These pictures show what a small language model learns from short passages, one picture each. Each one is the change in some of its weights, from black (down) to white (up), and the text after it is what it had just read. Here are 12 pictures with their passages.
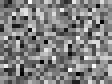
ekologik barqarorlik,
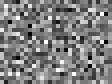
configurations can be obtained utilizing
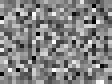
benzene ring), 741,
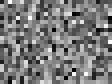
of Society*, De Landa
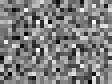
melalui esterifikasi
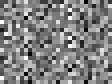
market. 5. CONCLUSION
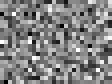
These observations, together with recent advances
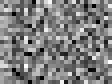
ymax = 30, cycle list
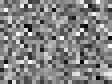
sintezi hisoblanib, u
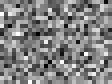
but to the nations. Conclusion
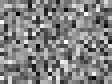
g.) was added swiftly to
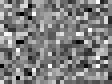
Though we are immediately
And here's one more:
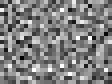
printer, scanner and other
